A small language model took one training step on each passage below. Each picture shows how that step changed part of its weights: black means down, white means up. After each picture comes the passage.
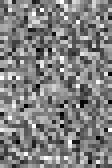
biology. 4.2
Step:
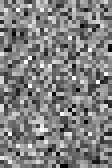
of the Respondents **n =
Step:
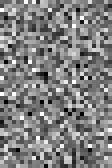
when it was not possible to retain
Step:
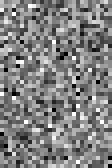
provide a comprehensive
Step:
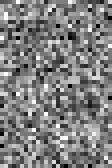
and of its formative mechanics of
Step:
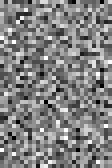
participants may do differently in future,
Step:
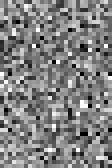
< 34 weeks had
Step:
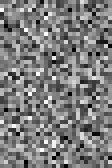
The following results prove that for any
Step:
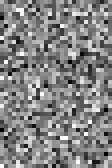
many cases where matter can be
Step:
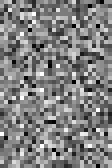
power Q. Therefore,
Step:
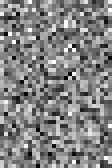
and planthoppers**
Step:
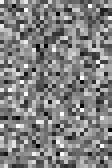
deployments, enabling
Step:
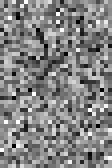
provision of audio and
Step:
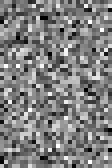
of bona fide
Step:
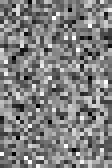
\ libxrandr2
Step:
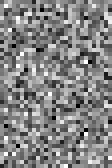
building of a British
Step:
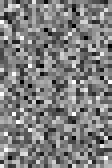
'volunteer' has
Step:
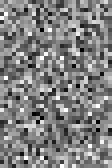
among the priorities.
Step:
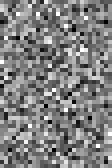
work to selecting visualization
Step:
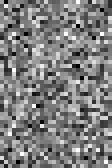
seems curiously
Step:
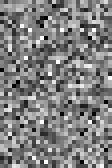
nuclear weapons.
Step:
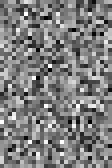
systems. This technology stores excess
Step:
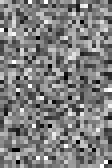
constitutes a great
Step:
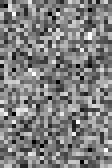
studies. It enters determination of
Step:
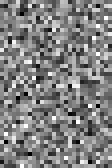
sites 1 and 2 in
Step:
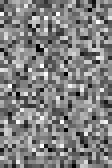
preview of this set: Figure
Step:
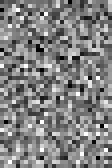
prevalence of 1% using
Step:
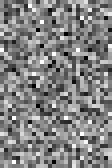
recorded the lowest value
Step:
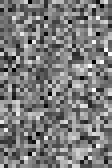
IEEE Xplore
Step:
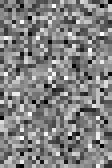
Ganguly, A.,
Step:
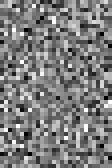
meal; (4) an
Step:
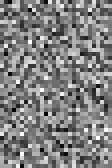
In this connection, the
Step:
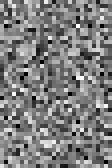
channels and the preform.
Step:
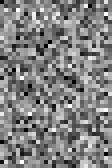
feeling of existential
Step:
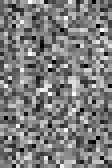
clay surface groups. This effect is
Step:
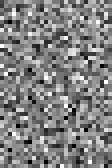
the Sports Hall,
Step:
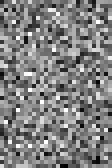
of the objectives of this project is
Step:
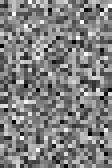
Dropout rates are even higher
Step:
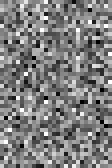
she is educated and
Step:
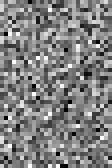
obtained from farmers and
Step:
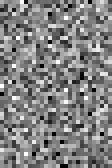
of beams with FRP
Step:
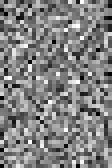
dominating Li-ion
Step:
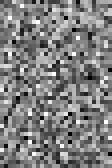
and urinary examination was
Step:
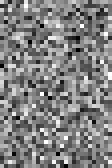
by incentivizing and
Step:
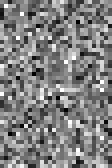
of extra regularities, not
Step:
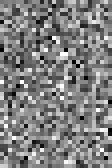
progression. Compared to standard
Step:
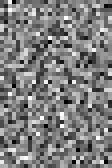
users. We can choose
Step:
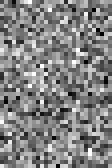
more than one fetus is
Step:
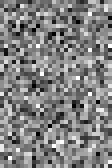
discomfort. The researchers
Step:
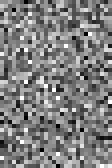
testing can ensure the
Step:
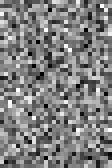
Covariate Beta
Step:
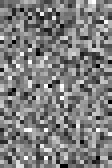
period of time. This way is
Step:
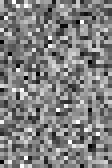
instruction as advocated by
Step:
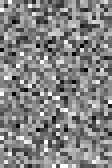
was in the process of being
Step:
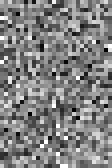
the stage of an optical
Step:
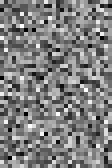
Agenda. Em
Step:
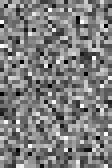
the values of hardness measurements
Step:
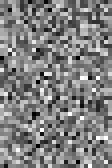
about 3°. The radiation
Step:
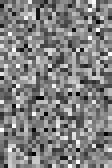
of this industries and ESG
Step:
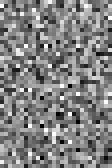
reaction time, 9:1
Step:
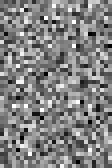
Bayesian Network.
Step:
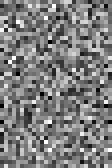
in the culture and musical
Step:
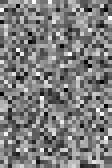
to the supraorbital
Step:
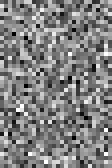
Suggestions are given: to
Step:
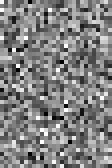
should be referred to an
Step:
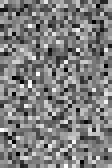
the EPA content is >
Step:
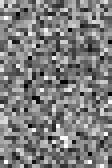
and the maximum power
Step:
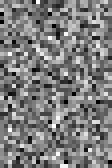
evolutionary algorithms to design
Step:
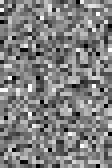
electrical stimulation was
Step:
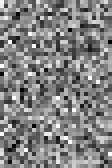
and it is important to evaluate it
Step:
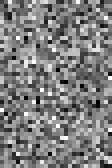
of outputs for example
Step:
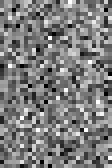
decision technique. A score
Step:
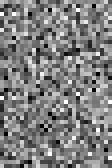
fact that ADMS
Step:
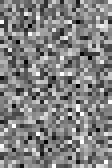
the ratio $R1$
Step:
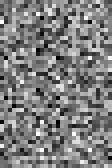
role in water uptake during
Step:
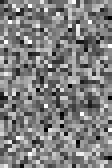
and non-interference. As
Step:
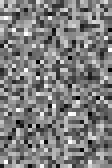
and blood pressure as
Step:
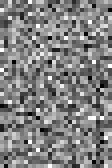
CAPT Michael
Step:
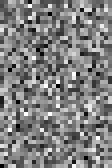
recognition and mobbing
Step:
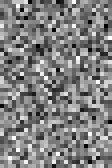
ML classifier of the
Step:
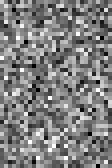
implementation of a cluster policy
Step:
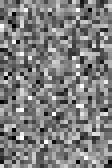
Numerical experiments
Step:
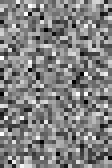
be seen also a matter of
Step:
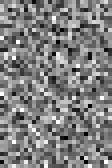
all participants who indicated that they
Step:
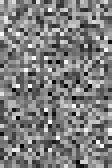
or more branches depending
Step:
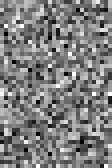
molar pregnancies
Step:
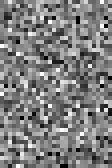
the cards will be
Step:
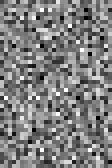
Aucilla River on
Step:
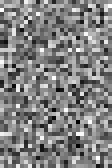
do not know the determinate
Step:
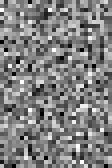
access raises privacy
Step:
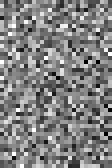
industries in Nigeria have shown
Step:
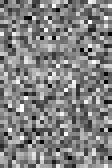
S. Reddy,
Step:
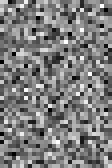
Air Embolism;
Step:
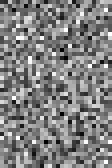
Convergence rate Fast
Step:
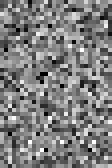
nuclear sclerosis
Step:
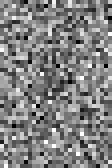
movers*, economically inactive
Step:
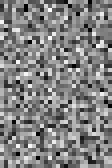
laptop used in the
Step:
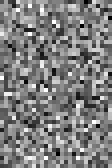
norm of rational number x is given
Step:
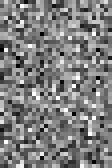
The age group in our study is
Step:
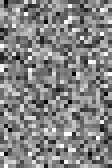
Butcher, B., &
